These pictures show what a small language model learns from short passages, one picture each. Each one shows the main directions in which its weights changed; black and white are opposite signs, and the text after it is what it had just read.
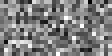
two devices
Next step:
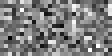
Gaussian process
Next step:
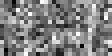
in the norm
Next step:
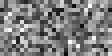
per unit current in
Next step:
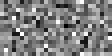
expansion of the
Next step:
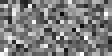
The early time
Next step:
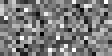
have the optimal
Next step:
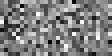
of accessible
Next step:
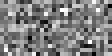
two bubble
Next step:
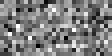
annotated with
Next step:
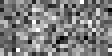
view on the
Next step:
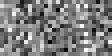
the symmetric coset
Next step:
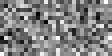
is not said
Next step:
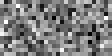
the Programa
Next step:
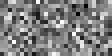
can efficiently
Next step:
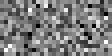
articles, research
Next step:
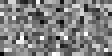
show the positive
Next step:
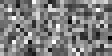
identical to that on
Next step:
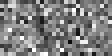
solutions of
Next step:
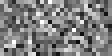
propose a
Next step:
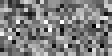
perturbation represents
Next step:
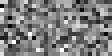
expected given the small
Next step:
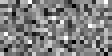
It corresponds to two
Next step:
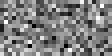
digits to the
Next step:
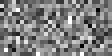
similar to those of
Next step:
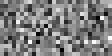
these constants
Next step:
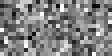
the THz
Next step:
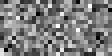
and $gg$
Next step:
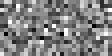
\bibinfo {author}
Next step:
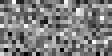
calculate the formation
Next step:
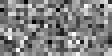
stress may be
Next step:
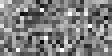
a decisive
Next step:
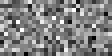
terms of independent
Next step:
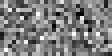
is the characteristic
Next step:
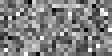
body derived
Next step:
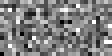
uncertainties, which
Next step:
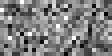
$N$ would
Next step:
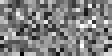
technique is also
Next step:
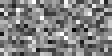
coupled according
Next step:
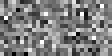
have units of
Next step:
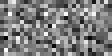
point of view
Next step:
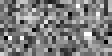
the SF rate based
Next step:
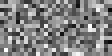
sensitivity of
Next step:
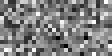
with those directly
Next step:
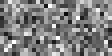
so one should take
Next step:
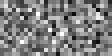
is remarkably
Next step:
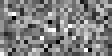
to a plasmon
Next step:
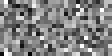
be either
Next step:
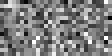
change in the
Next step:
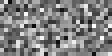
strongly sensitive to
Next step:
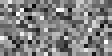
rings, 33
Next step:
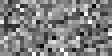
of time. If
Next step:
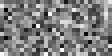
now analyse the
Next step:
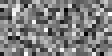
The mechanisms are
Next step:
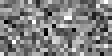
that are collections
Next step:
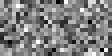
ships with the
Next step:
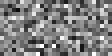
Rev. A
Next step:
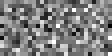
was expanded by
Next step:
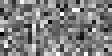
have decreased
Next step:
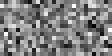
model with the minimum
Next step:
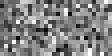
the code described
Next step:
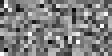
limited studies
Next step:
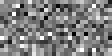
center of the
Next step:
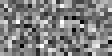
trapped in
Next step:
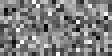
practically significant
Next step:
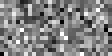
the measured finite
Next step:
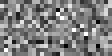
first time for any
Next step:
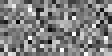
coupling, for spin
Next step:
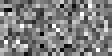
thereby provide
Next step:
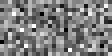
a negative
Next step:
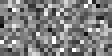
on individual
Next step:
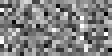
we can see that the
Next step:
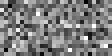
compared to other
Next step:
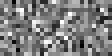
domains can be
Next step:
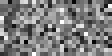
by integrating the
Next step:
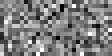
to quadratic
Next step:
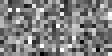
does not produce
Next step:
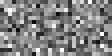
median of
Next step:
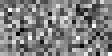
the science
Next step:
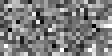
terms which contribute
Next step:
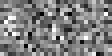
that the resulting
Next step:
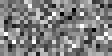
to provide
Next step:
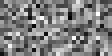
June 9,
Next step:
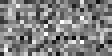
power series in
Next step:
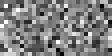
in the Breit
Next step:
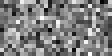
thermal energy
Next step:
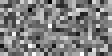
such checks have
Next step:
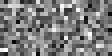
correlation functions}. As
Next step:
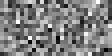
direction propagating
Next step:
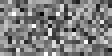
a reduction of the
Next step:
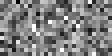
much related to
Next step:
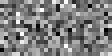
large area, which
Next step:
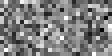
specified assumptions
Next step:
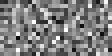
We also introduce
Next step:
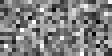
Correcting the
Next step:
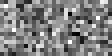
both the RCT
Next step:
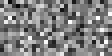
beyond their
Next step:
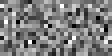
our method introduces
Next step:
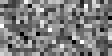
curvature the solution
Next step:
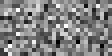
intuition can
